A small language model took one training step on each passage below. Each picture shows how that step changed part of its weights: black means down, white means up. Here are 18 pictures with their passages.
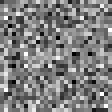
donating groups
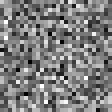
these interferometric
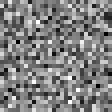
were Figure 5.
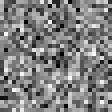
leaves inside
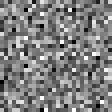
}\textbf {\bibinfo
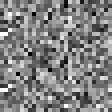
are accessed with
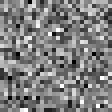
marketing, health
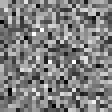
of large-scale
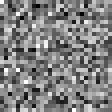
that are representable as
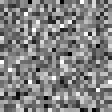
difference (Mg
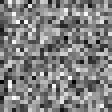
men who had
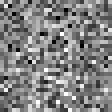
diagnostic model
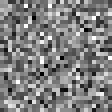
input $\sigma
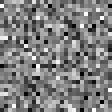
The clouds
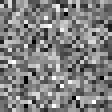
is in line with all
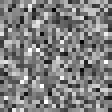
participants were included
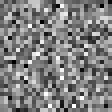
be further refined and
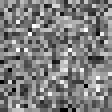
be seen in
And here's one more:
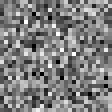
can be represented in
